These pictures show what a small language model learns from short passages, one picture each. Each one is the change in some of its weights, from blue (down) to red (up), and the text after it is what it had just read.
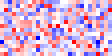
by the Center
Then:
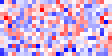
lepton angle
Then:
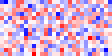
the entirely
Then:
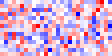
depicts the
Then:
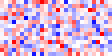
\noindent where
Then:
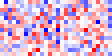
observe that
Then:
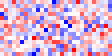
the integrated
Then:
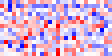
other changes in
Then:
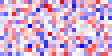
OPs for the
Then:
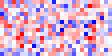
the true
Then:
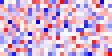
as these are used as
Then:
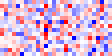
to remain,
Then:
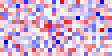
to the general galaxy
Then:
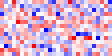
the distributions in
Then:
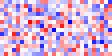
NIR field is
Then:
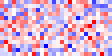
the rise time and
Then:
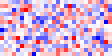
deaths in
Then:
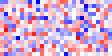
$\alpha$ and
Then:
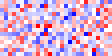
l{\hbox to
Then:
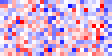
procedure to
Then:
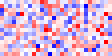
then combine the
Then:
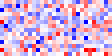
GBS differential
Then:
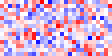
since the GC process
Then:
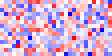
ground states while the
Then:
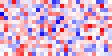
the conductivity.
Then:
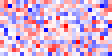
$z \sim
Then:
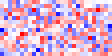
be larger than the
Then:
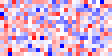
the effects of quark
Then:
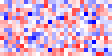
an analytical tool
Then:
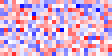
distributions of the number
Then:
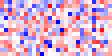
two-dimensional system
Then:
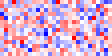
the free energy
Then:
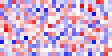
the MIMO
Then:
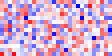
a function of the
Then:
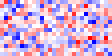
The analytical proof
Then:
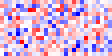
illustrate more
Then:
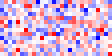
nm which is the
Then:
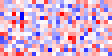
solitary waves
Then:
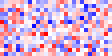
$\eta$ along the
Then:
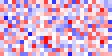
an early
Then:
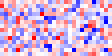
we can transform an
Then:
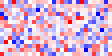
the velocity components that
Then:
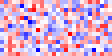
As described above,
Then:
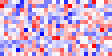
This limitation is
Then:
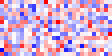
subscript $1$
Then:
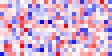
an algorithm that
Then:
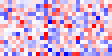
selection to find
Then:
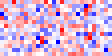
the symmetric case
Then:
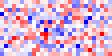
systems should be very
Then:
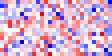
the so-called
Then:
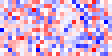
be considered as phase
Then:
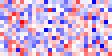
sampled spectra and
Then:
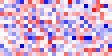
Fold 5 &
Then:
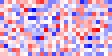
that the layers
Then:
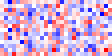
effect of correlation
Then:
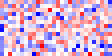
the axial form
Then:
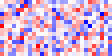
see that it is not
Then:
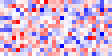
electron bunches
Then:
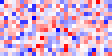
when activated,
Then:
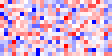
these models, when
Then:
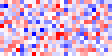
all partitions
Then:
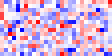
Wave Universe
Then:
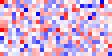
In the second row
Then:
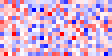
quantum dot is
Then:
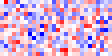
free of poles
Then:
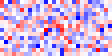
mass structure of galaxy
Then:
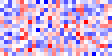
Ltd and University
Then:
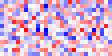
the Snell
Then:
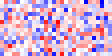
step in the
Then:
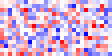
optimal fit to
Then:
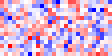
unknown quantum
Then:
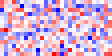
disorder magnitude
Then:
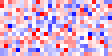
Here we assume
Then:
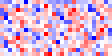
to reduce the
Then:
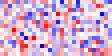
of the mixing
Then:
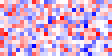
software functions
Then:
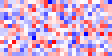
a globe.
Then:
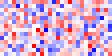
is the ratio between the
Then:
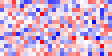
without disorder as
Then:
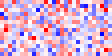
the contribution of
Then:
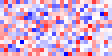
of modern measurement
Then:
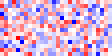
the filter
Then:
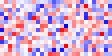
interaction, and due to
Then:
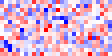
as a baseline
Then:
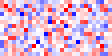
coordination shells
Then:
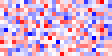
to compute the
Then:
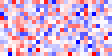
the particular case of
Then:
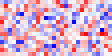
few years
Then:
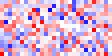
out essential
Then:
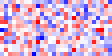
model (a more
